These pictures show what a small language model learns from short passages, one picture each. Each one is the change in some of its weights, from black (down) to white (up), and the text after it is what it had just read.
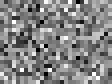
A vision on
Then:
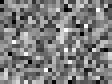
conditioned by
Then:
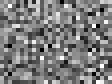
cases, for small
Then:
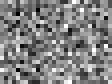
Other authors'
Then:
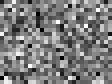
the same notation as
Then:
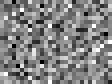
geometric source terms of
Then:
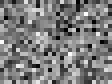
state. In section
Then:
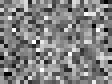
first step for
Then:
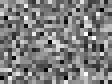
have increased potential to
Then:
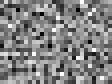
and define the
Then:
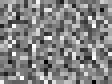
example, he
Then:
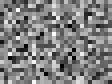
of the public who
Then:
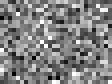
PID container
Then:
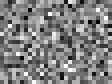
the value system of
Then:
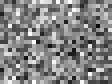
of the wall
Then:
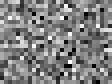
for absorption
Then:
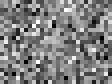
we propose a
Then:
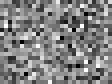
when the use of
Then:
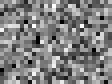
between these two
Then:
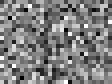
Chern classes are
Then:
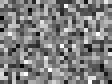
known, where we
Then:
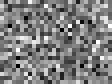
a neutral
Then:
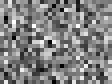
were independently
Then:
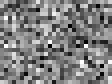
can be classified
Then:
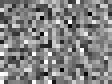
and technology.
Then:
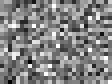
with the origin of
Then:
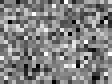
is a constant
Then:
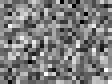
an isomorphism of
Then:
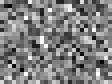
original proof of the
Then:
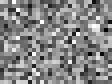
the subtleties
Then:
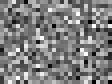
complex project topics
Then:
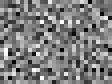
play at the
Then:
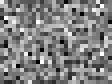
walking along
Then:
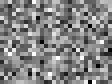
systematic treatment of
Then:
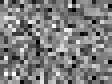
indicate that performance
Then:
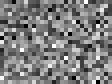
other regions appear
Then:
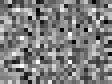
its inverse,
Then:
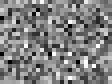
give them?
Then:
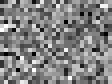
Kim and
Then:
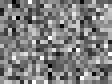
collaboration and
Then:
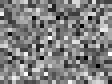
strength of the initial
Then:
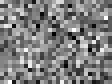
mechanic system is
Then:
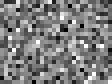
but changing
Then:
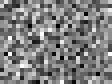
more real than
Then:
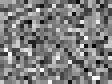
modular function.
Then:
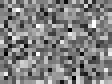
our buses
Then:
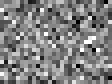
generalizes previous
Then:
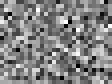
be generalized to
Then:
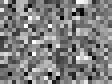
and high fat
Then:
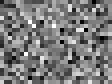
binary search
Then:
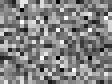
is relatively smooth
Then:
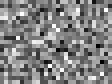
after 5 iterations
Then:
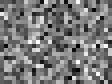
iron requirements
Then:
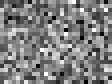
In fact it is
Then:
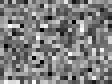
and this is a
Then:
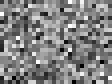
to ensure condition
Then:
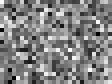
conjecture of
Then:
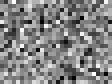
his name in
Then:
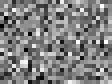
there exists a sequence
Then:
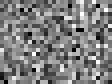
optimality gap
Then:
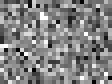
research translates
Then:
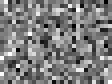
centre of
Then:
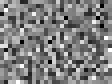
finitely generated
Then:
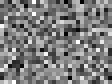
$\Phi$ chosen
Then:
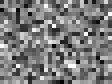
typically not known
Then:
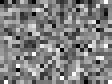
Choices for
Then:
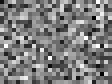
hourly space
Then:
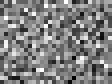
easy is it for
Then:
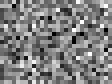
the synthesis and
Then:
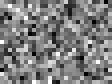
of expertise
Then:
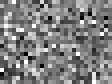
0 and all unit
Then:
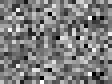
on the current
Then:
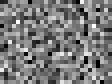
management believes
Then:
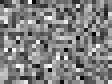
dynamical core
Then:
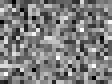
we study specialization
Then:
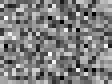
be presented in the
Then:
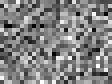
as there is a
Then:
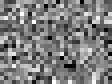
level examines a
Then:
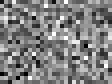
density is replaced
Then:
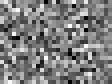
is as follows.
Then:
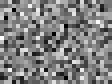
application to big
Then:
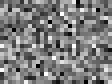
In both models,
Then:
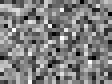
\endgroup Let
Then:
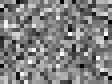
as argued
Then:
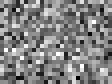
we will assume that
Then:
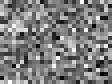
in the plane}
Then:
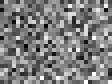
focused on
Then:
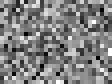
we can assume that
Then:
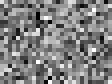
we have that
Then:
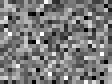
2 curve and
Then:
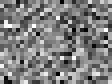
as well as the
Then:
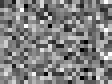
consequence of
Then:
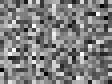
of the random
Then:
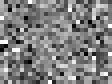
We put
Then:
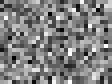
hold for a
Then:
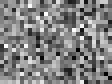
in this case the
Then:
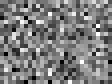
using hybrid
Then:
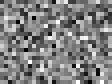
set is called a
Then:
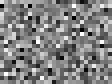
plate if
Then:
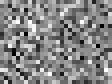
Where }
